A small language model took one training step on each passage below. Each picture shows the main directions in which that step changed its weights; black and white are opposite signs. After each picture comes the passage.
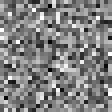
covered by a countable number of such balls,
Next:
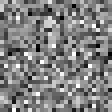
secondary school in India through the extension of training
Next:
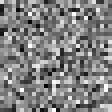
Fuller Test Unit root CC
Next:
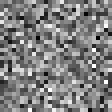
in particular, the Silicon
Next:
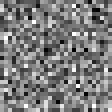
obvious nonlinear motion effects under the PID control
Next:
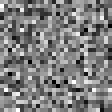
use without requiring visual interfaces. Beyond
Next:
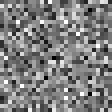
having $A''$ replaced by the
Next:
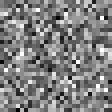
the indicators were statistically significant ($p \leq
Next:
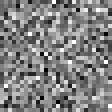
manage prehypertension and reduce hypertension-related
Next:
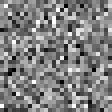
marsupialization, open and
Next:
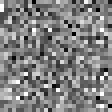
calculated by using Pearson correlation test.
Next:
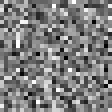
or studies are invited. The journal is planning
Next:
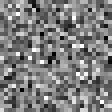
important for the purpose of scholarly investigation.
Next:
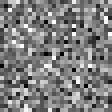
\eeq which implies, in particular, \beq
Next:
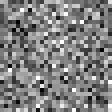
a morphism from a reducible curve to
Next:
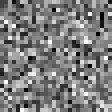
< 0.05$). This outcome is consistent
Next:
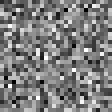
the Ecosystem Service mapping and conceived
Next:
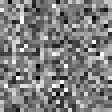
2 Providing standards for both students and
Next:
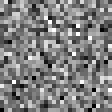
and non-native Chinese
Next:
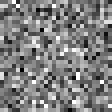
sources, which treat various aspects of this area
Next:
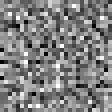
available on request from the corresponding author,
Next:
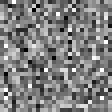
the free universal algebra of an uncountable
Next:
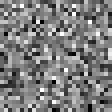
brand), one with an extra-fine
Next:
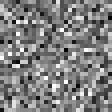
second inequality. \\ \indent Recall that
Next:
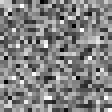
men vi må innse
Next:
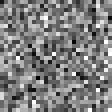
Sample preparation for physical analysis The samples
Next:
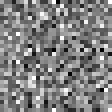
MINIMAR guideline [2]. The
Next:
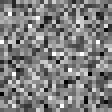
presence, enhancing customer service, and improving
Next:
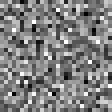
in a quantitative manner the customers' satisfaction factor.
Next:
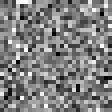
solution gas oil ratio at bubble
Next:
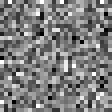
and $b\equiv C$. By
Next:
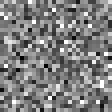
$. Hence, $\theta(X)$ is a
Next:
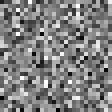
two amalgams $P_1
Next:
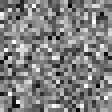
the urgent problem of successful and effective innovation
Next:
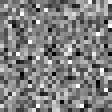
point concerning to the solution of the first boundary value
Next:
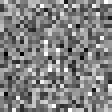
finite element approximations of elliptic boundary value problems,
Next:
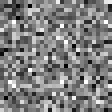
we only provide a general overview of some of the
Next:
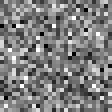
possible to prove a~similar theorem with
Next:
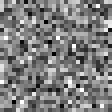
preferred mode of transportation for the people in
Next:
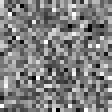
They have the following obvious properties: first,
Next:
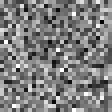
Contraction, weak convergence, random product
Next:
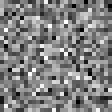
We discuss it in detail in the proof of Theorem
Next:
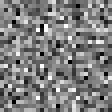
of kestopentaose and
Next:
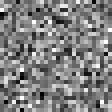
here will be given in the full paper,
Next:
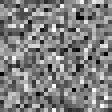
secures up to 2 million doses
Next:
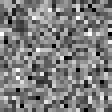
demonstrating how these principles are applied and how
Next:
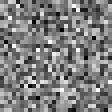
deliver the entrepreneurial strategy. The
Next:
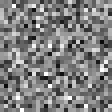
three key issues: system operational flexibility,
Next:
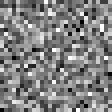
UTC at heights around 1.5
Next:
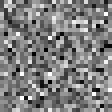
Current Systems and Operational Research theories methods
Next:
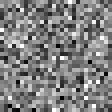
real number. We assume without loss of generality that
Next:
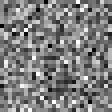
$A$-axis). Regions 2,
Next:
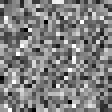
a dielectric loss tangent of
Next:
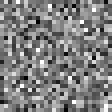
higher order terms to show the norm of
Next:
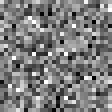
So it turns out that in the case when
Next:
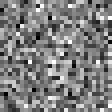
noise-immune reception of information signals and
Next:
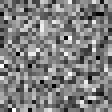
morphology near the TPBs.
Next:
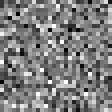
tailsitter transitioning UAS
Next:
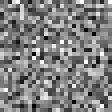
Happy to get praise for what he
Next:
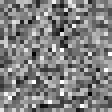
\in \mathcal{F}_i \cap
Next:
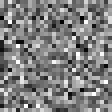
minimizers. \end{enumerate}}
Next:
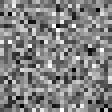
Banach pair, it follows from \cite[Lemma
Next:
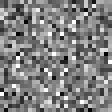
root $\alpha$ is called {\it
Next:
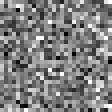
exception of $N=6$, all
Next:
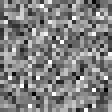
of building the tour as a 1-dimensional
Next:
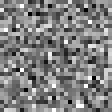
follow-up in cases of complicated heart
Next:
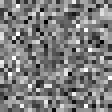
Sublingual Buprenorphine Given
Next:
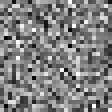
\geq r,$ then one of the
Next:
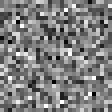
\begin{matrix} n \\ k
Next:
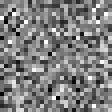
gain nesting spaces called domatia
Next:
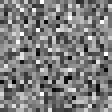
Accurate and reliable gait cycle detection
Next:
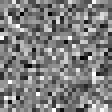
aspects related to international marketing, crony
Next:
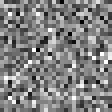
a unique short-time smooth solution and possesses
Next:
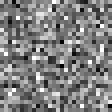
environment where employees can express their thoughts and
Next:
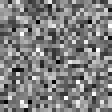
works for observables on any sub-shift of
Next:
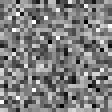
within their bodies) you will not be
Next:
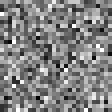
can specify the power of transition (figure
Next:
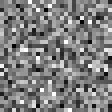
analysis to aid in the decision-making process
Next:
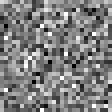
under the condition that $Y(0)=
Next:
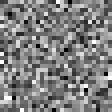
a cohomological flavour. Another states that
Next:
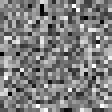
shortwave ratios shown in figure
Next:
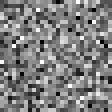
a fixed effect in the model. For the third
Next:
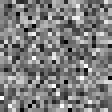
of candidate functions are designed exploring artificial
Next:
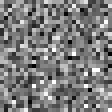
degree $g$. For a positive integer
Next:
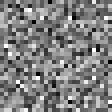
become the most influential models for understanding technology in
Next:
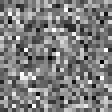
implantation scenarios (a) at
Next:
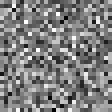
the infinite face. The remaining edges are contained in
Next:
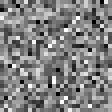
being utilized across various sectors. It highlights the
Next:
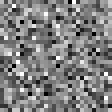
Proposition \ref{Ln-alt},
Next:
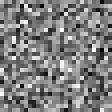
$L$ with a subalgebra of $B$.
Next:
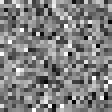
Therefore, at the initial stage of the process of
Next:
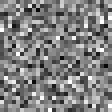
weakening the assumption. Similarly, one can shows
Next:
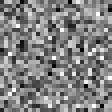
provides a detailed conceptual analysis of three of the most
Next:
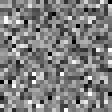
if it is not empty. It is the interior
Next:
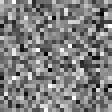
solution of Helmholtz equation for large values
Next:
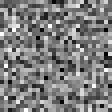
methods in management Paper type Technical paper Introduction
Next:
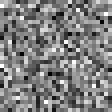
were males (70%) and 21 were
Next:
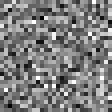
questions asked students what they considered to be a typical
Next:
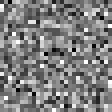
about cyber security and using appropriate software and hardware
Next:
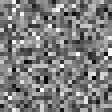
last step includes generating Contextual Source
